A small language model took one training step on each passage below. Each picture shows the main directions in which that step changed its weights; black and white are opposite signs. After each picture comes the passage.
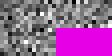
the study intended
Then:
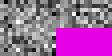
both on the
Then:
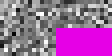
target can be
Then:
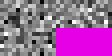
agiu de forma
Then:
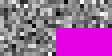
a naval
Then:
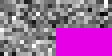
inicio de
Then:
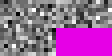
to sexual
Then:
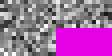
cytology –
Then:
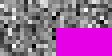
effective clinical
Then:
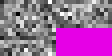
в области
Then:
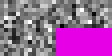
mental health
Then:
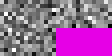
to carry out
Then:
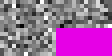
Clinic is
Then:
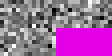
of sociology.
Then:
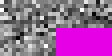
National University,
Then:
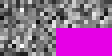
and the higher
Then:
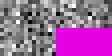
is interpreted.
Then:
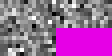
and organizational
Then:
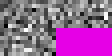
para que os
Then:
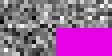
чітко не
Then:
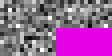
starting point and
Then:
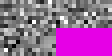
an experimental
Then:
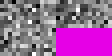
with R,
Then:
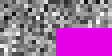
can generate valid
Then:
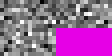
strategies to
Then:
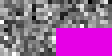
средства и
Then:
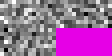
media must be used
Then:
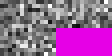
due to the high
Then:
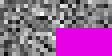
level entities
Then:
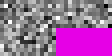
to intense
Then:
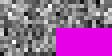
Ushbu model
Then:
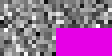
et où
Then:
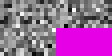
thematic services in
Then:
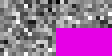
de şu
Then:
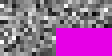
support module,
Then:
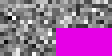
during building phase
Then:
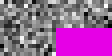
too low,
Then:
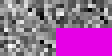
principalmente no
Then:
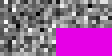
violation of
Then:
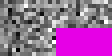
capacity and
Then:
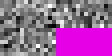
confirm the
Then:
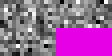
Ver tudo
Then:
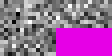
extraction other
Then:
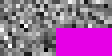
defined conditions in
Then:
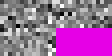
la organización,
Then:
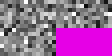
as peak over
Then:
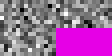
and share
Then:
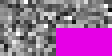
and peak
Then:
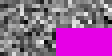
been estimated as
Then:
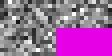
The role of
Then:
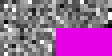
señas lo
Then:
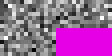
contributes to
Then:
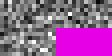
adding computational
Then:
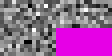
common types of
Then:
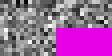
evaluated the program
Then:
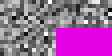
systems have been
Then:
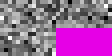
of reference
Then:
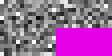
Based Noise
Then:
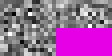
developed and integrated
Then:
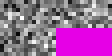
ascribed to
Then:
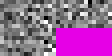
energy consumption of
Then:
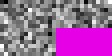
to the poles
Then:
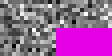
values of water to
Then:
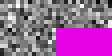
the author's
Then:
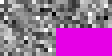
el estudio de
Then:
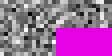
da cultura do
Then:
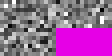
w tym
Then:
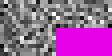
to expand
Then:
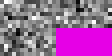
and heavy
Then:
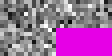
conocer el
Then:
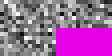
active method utilizes
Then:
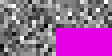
to analyze the
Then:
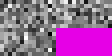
the RIS
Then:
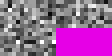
direct payment
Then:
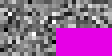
challenge on
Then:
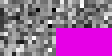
va yozma
